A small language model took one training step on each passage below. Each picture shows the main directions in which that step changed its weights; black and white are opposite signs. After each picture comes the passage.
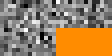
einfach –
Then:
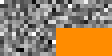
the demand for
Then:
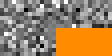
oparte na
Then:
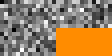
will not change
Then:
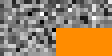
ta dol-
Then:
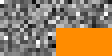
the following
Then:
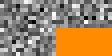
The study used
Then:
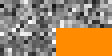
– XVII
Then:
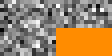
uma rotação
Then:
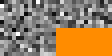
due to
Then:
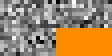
to respond and
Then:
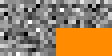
effects of
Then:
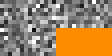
performance of the
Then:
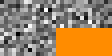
study. The
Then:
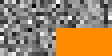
de estar
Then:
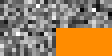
studies and
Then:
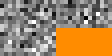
literature study on
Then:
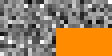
promover a
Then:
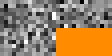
science in
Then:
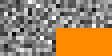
values for
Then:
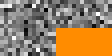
tank for
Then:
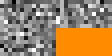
social y sus
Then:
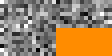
and 5.
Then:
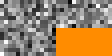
en controllers
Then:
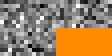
guerres de
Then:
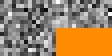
some typical
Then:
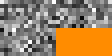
and accuracy
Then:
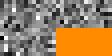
da un processo
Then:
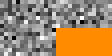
probleme care au
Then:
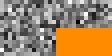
tool for
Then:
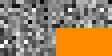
considered. For
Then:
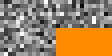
fato de
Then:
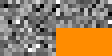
products with
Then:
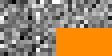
thereof. -
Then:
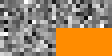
objective was
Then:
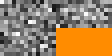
its structure is
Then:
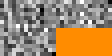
a logical
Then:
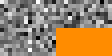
fields of
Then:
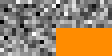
on hijab
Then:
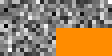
a conference
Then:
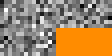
of C2H
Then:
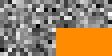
relación individual de
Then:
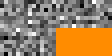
condition of
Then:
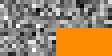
in one's
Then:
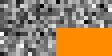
its further
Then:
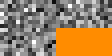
along the
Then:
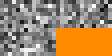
cilia after
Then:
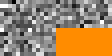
Based on the
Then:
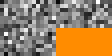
of how much
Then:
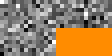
them and
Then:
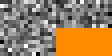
are they?
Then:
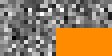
building –
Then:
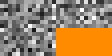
method with the
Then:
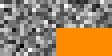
are still
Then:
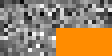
o seu
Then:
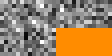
capacity of
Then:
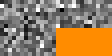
& Research,
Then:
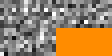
recent study,
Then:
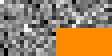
Ratio :
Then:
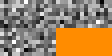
fixés par
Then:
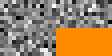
está basado
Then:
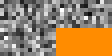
in the Data
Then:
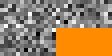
cell death
